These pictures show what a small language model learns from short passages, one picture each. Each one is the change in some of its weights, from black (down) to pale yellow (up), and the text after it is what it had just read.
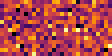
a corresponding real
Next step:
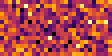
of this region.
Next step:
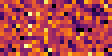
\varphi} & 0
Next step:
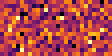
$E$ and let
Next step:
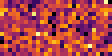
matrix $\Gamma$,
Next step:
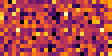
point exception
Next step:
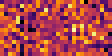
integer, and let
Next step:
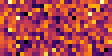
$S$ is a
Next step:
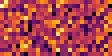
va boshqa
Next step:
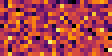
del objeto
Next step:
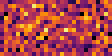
I$ and note
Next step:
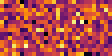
lie in the same
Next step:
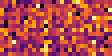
is, up to a
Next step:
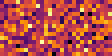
sublink of
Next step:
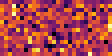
variables of the
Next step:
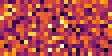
terms depending
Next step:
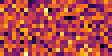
a braided
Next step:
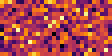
formulación de un
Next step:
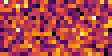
que está em
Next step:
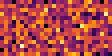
of the prominent
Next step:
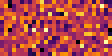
de Matematica
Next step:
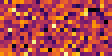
и научной
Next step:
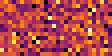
importance of the
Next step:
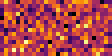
VNS, the
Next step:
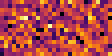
а именно
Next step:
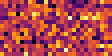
the different bases
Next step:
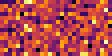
ularning ish
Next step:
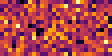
Gestión de
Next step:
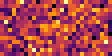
Tabla 6.
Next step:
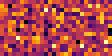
dejar la
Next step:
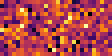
the obvious
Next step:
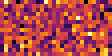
with parameter
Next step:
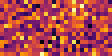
the word problem of
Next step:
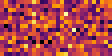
even degree,
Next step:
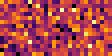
chiffre est
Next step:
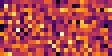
embed in
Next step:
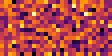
subspace $E
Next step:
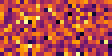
in the context of
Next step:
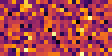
be a bistar
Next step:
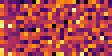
as before, one
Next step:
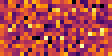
le rôle
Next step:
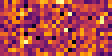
в тому,
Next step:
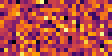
roots of an
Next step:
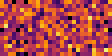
after a
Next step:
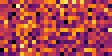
definitions of
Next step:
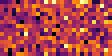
impacts other
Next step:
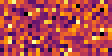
$\CC$ and
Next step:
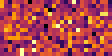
we describe
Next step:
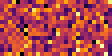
y las de los
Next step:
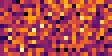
note that all these
